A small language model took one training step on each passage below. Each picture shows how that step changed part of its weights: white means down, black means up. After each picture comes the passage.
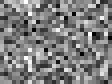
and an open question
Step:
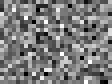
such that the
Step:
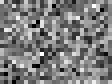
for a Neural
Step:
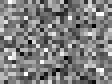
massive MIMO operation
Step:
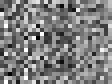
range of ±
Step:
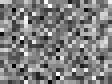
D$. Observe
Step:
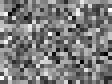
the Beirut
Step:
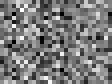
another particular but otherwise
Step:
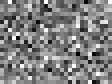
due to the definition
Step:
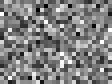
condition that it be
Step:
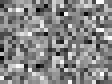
previous, or
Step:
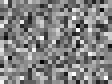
living system
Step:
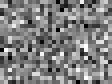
performing some change
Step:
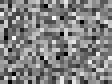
descriptions of
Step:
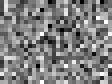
Let $H$
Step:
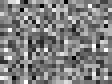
II \\ \hline
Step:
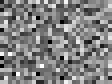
of alerts
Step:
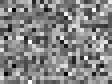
to source information or
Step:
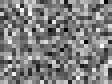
$ and any
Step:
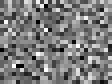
related to the
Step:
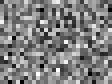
to add yet another
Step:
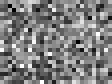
a subform
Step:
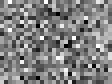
constant. We again
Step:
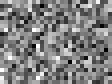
the procedure at
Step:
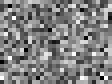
$p$ actually
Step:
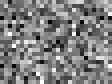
di operatori,
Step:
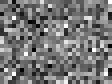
\notag \\
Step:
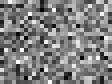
Not only the
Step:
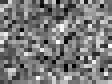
following: \bea
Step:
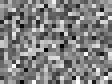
strict transform of
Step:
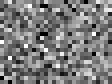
contradiction, that we
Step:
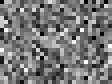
which is necessary for
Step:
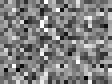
spanned by
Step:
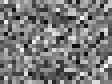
we know above
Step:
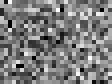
statement coincides with the
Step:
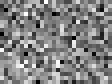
chosen with probability
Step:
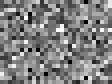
by factor. Since
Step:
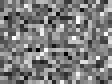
in the form $$
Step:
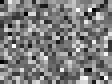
$K$ can
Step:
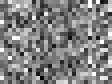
%from the
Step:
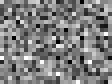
halo hot gas
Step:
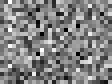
the inter-scale
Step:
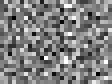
are not introduced at
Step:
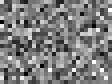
the spontaneous
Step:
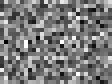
of Germany afterwards
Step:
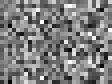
results are averaged over
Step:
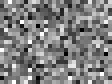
term on the right
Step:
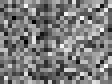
we will present
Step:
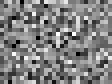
are obtained by changing
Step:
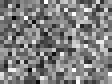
also exhibits
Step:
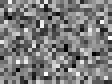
stable under the
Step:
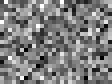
the average power on
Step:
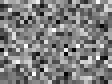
at the level of
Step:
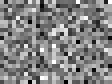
decay rates of a
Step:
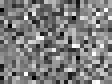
Moreover, we also
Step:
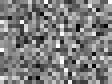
behavior. In the
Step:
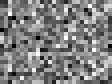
Compared to
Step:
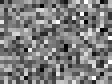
For the other states
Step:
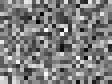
the estimates}}:
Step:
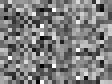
exists a constant
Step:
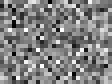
a Wright function
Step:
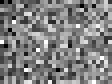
second ordre
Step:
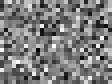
for the direct effect
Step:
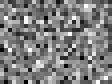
consider FBSDE
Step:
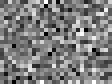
generated according to a
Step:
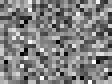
the symmetric topology
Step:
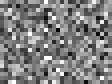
GSI equipped with
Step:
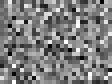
is based on the
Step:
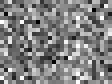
as well as local
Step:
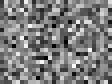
and instead derive a
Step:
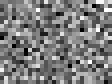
properties, the present
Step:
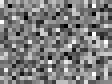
The Fell bundle
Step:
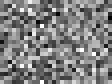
a central scale
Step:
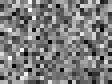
the analytic calculations of
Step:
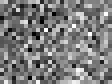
6 nm as
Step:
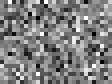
obtained by composing
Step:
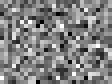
middle element of the
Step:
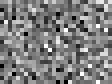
technique, we establish
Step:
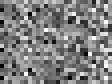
we have seen,
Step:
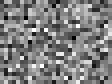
from flares
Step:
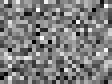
all RPCs
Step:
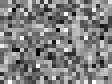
to Higgs
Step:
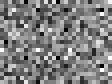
instrumental point
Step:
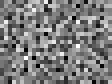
function in $\mathbb
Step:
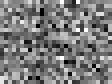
individual audio events.
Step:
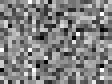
posterior predicted
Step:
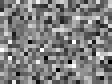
of the second kind
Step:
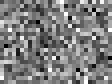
magnitude. The approach
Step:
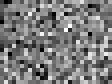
(\lambda E))
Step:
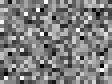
projective compactification
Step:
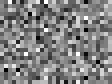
obtained by averaging
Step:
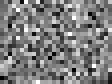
are not incident to
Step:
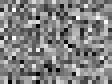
proof of Lemma
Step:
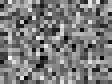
the average profile using
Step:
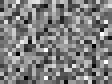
of all parameters in
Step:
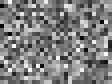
$I$ be
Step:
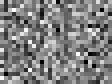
reaches its
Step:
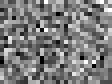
cells, which
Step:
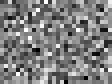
suggested by the geometric
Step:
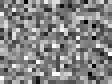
sequence of local
